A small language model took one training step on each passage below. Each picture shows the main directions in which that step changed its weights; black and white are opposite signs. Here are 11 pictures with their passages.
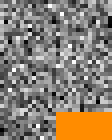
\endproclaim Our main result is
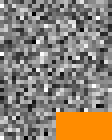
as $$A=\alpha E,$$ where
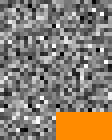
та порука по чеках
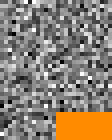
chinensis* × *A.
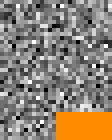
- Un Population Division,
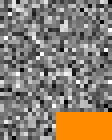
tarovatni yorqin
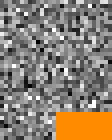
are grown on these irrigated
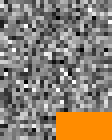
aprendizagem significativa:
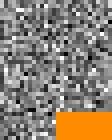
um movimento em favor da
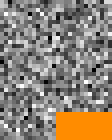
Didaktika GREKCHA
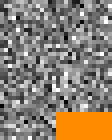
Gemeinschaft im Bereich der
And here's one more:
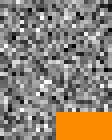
Xususan, Rudenkin
